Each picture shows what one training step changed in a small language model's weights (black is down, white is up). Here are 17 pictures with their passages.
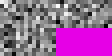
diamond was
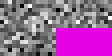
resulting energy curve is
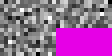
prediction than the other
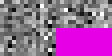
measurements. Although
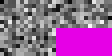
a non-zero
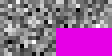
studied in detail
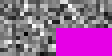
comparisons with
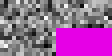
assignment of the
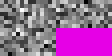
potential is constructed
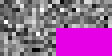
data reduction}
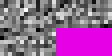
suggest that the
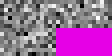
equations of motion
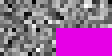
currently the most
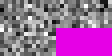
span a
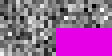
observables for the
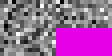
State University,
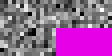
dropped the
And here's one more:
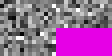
employed in
